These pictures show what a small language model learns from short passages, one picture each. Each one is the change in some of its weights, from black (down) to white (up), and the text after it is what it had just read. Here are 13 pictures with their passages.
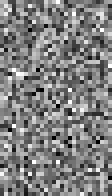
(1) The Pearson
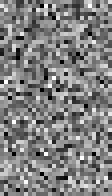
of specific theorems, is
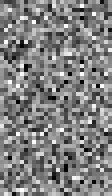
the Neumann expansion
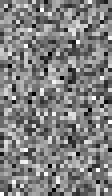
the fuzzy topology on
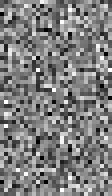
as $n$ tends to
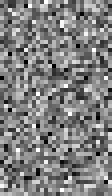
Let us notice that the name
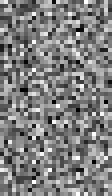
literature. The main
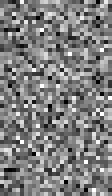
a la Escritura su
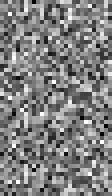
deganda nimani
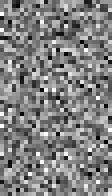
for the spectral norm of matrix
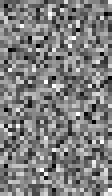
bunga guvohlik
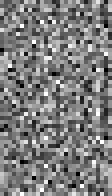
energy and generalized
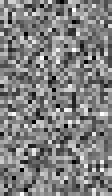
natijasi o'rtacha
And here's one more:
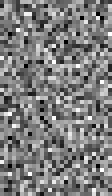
\definition {Facts}
